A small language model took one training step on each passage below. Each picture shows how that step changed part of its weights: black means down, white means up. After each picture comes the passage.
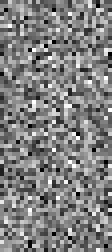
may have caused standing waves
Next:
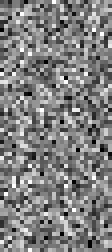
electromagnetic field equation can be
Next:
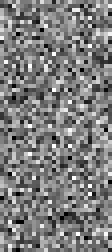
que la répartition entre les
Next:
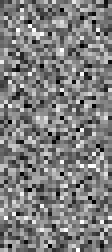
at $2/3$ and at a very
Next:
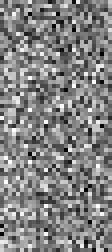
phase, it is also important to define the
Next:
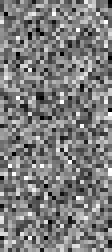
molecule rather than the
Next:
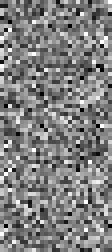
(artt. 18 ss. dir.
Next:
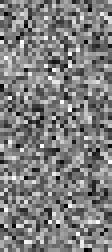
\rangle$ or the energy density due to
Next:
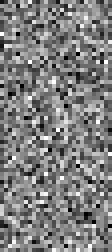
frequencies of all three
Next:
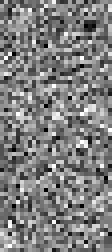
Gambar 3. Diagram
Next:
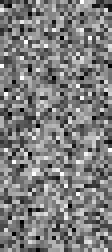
zu den Möglichkeiten der
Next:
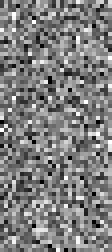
nieuw is* voor de
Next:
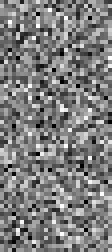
vítimas. Já Masson
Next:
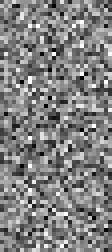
Section \ref{General}, we find
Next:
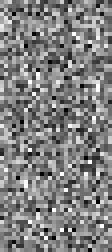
$\kappa_n$. We can take
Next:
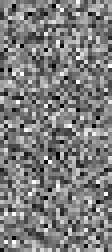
to specific third order coupling
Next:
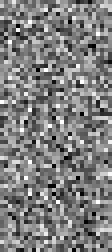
positive exponential. This means a
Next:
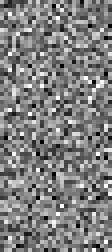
almak isterim. 8.Eve
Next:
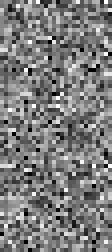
components taken alone are not
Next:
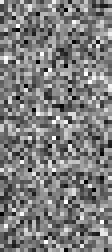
elementlarga Cr, Ni va
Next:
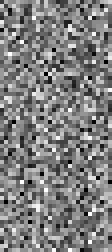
ўртасида жиноий
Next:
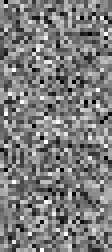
effects. The environmental
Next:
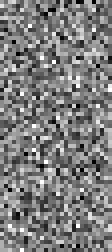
use the true temperature map and make
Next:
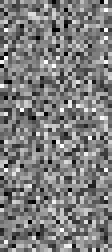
dan halusinasi visual yang
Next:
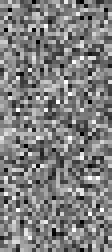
results. Finally, a thorough
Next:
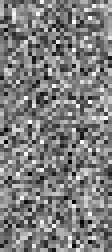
davlat tomonidan
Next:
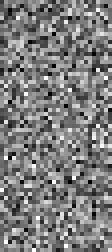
non-minimal coupling
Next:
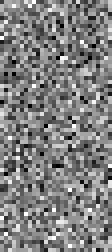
dados tiver dado o seu
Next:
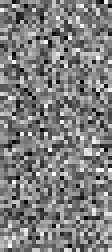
o éter é impensável”.
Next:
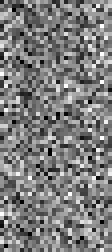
жой алмаштиришга
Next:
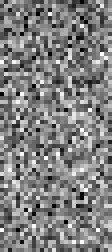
of the sky, while the
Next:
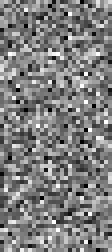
низким. На
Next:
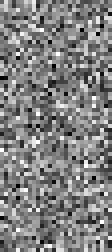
Keyin bo‘lishgich
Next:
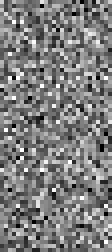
single probability amplitude for
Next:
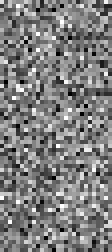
se laisser duper. Mais
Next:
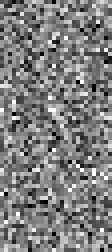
dos series documentales: ***
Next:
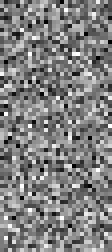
the same $k$ signatures, for
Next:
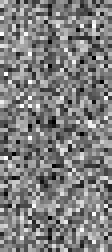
at finite $\mu$ can be given on the
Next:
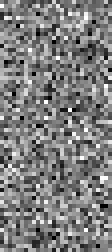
of neutral hydrogen of the order
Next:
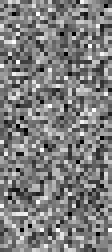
sem efeitos adversos e
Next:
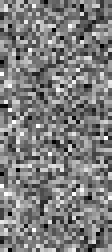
the fluence upper limits are
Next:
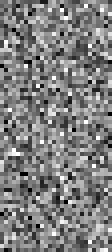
ideologii, a także
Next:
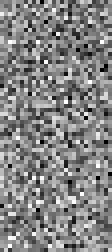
arasındaki fiziksel
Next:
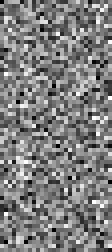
the mechanical coupling is
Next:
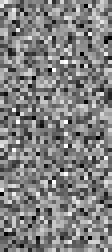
daraja 4%, Qarshi
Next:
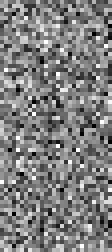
which the velocity value at each boundary
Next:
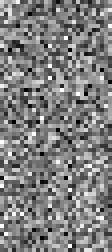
boshqarishning zamonaviy
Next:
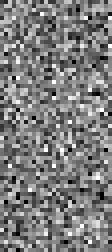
photon events. The relative
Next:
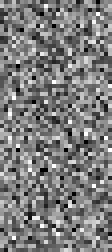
TeV scale to explain the standard
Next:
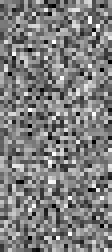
Term} We model the pump energy
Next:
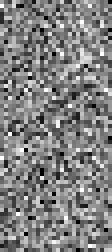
city of Tashkent, Amir
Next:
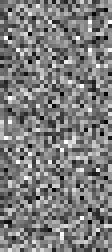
sağlama yetenekleri,
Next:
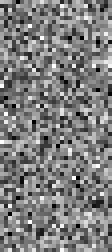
2228 monitoraggi di
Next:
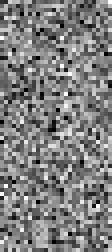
question, with similar potential to
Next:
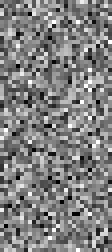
In the $S_z$ basis, the
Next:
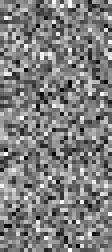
that the CO object described in
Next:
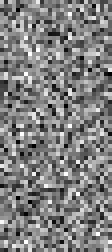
$\eps$ and is fixed by the
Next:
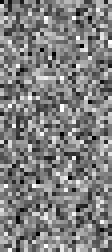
della microarchitettura
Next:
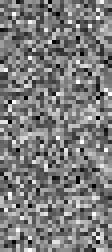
extension cold gas masses. This
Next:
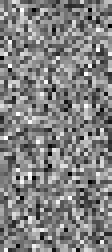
Zak phase\cite{Zak82,
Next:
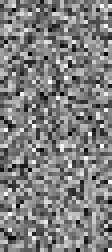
not precise at the quantitative
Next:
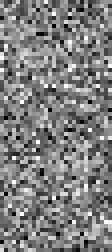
particular block -- she bets
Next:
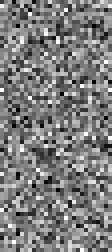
contains the signals to be
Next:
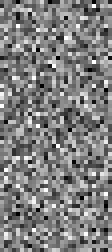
the Centro de Excelencia
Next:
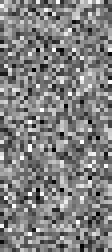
where the path tracking time
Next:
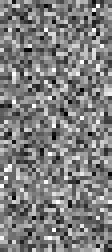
seu papel no mesmo. O
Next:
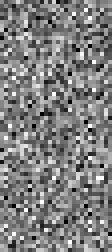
axloqiy tomonning ham
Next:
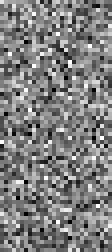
formula $\rho$ is read then as
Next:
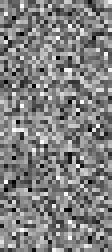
associated ROIs"
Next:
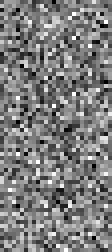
by a suitable data structure. This is
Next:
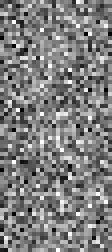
до експерименту (1
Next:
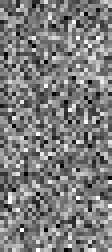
loop bundle, but in multiple
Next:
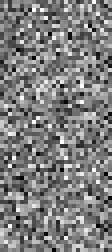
in Proposition 2.2.
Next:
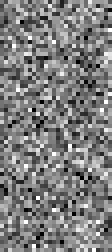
~ O sentimento ~ O
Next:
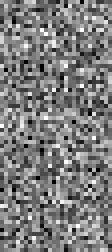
científica, que estava
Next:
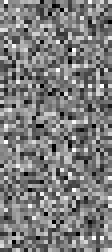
tavallud kuni bizga
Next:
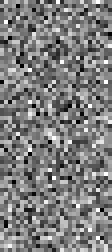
needed with flash memories.
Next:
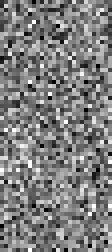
result, the bound of $\chi_2$
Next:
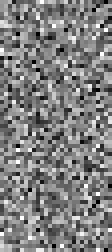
и оставляли до полного
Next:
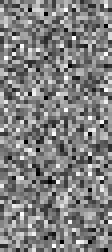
not affect the correlations between
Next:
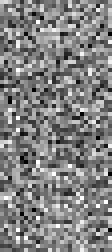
муҳим аҳамият
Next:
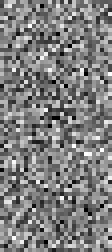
&= \langle \xx,
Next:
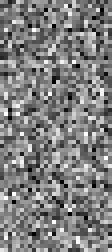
o'zida ifoda etib,
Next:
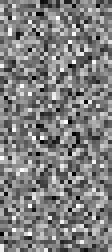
30.0\% in the treatment
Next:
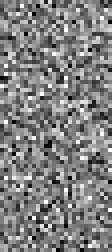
the accompanying charge order may
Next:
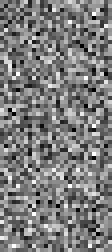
o'yinlari bilan iloji
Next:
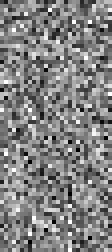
The student models are fine-tuned
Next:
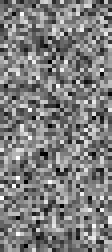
ZeroFold reflects the
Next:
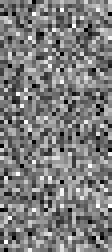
superheavy diatomic molecular
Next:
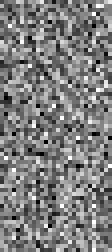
to his notations as described
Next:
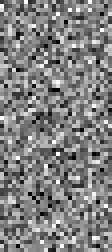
In the case of several degrees
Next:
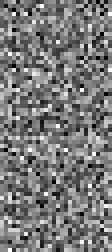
e por que a buscam.
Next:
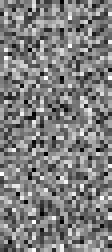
velocity of an axion and
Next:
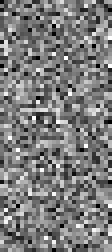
1 (from~\cite{PRL})
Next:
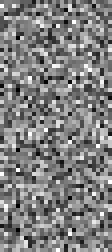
of each other, because the state of each
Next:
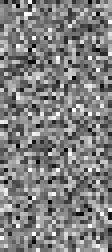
differences between each band should be
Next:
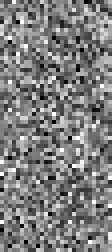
invariant mass: the high energy region and
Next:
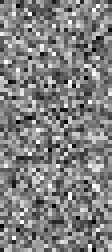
system needs to be carefully
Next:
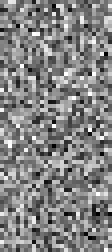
\) as captured by the quantum
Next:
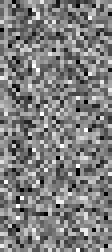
таҳлил қилиш
